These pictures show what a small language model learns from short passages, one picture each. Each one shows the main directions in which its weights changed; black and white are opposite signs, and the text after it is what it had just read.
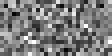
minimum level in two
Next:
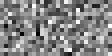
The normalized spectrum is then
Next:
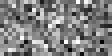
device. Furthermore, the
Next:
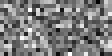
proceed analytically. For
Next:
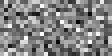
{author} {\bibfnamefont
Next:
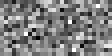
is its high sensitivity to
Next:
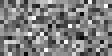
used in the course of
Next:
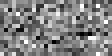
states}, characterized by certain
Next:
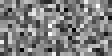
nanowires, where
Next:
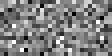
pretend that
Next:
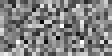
in a propagation calculation.
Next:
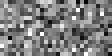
excluding 3 translational
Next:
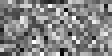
farthest in the
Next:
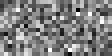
this and many works
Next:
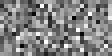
with Softmax activation
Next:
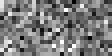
the interfaces are found between
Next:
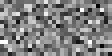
account by suitably
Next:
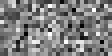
interior of the
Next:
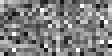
databases enables more
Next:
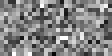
bidder has unit
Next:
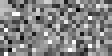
index. The scattering far
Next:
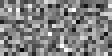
Secondly, given the
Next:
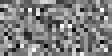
make graviton massive
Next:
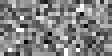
excitations. However, damping
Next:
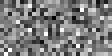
EER values are very
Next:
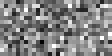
connected regions (blue)
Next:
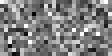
for the top/bottom
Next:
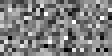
regular NS solutions was
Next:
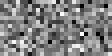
across the kagome
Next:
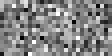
long-term and
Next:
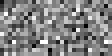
a circle. The
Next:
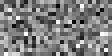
work focused on probe fermions
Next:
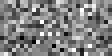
in energy below a much
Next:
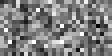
we obtained explicit formulae
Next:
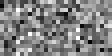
several experimental and theoretical studies
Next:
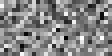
the mean recurrence interval
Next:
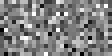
In practice we use the
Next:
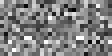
(both the comb and
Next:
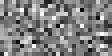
Top: horizontal
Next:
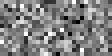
section, we present a
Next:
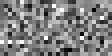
conductivity in the NM
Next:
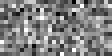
intrinsic restoring force,
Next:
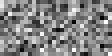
the WS weights,
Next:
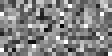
time corresponds to the natural
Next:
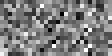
by Fujita
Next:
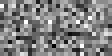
values (see Table
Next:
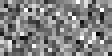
see that the energy spectrum
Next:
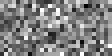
total of 13 spectra are
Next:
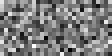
the photon energies typically
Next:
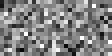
a ground based image in
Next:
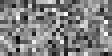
long axis. The spectral
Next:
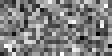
and demonstrates less temporal stability
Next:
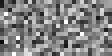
a prerequisite
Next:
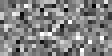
linear mass density of a
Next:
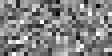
in which at the
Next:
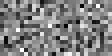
latter is generated in a
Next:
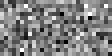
certain set of parameters,
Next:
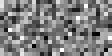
the latter process is
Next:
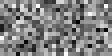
section, results of
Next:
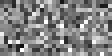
and replaced by the new
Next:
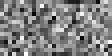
Convex Analysis}
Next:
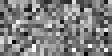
argument of $T$
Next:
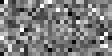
Young~\etal develop
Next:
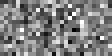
we can show that
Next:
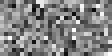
primaryClass =
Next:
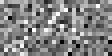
This was made possible by
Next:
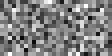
using a single superconducting
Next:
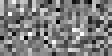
Search ADC
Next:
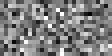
dotted line, inferred observed
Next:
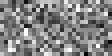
methods have been proposed.
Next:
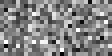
of supersymmetry, for
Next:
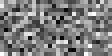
the desired keywords before
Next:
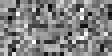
of Energy and National Science
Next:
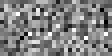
scale length of $\sim
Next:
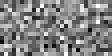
phonon DOS defined
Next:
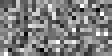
of the form factor,
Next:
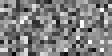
at a microwidening
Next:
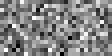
scattering off an impurity
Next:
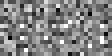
Consequently, when a collision
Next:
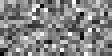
in Fig 1 has been
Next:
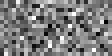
used at initialization --
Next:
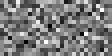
based on both quality and
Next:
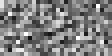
the slope of the stellar
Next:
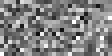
into the atmosphere to levels
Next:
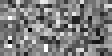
produced, and if the
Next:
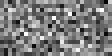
rather pronounced,
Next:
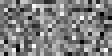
corresponding to the real magnetic
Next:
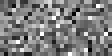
to the orbital decay.
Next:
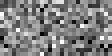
generalised Lienard
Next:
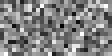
action has the form of
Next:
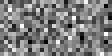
mechanics, with relatively small
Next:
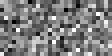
\rangle $ is given
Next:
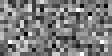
cascade and the social resistance
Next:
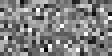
production pathways that are
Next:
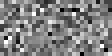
All these studies rely
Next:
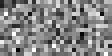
a BES.
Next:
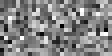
of the emission processes of
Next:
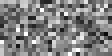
has, so far,
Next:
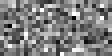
single cavity, and discuss
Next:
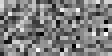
the photometric properties of
